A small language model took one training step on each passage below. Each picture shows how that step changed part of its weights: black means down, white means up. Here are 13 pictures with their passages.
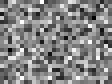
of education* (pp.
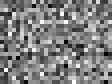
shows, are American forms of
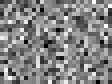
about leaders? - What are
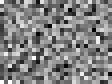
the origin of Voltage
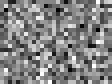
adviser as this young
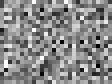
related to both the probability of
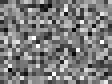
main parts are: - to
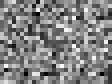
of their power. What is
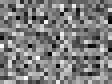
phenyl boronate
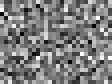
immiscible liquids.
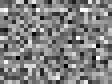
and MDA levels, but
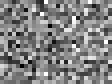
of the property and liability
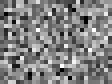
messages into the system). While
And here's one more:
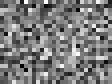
I, H_t and
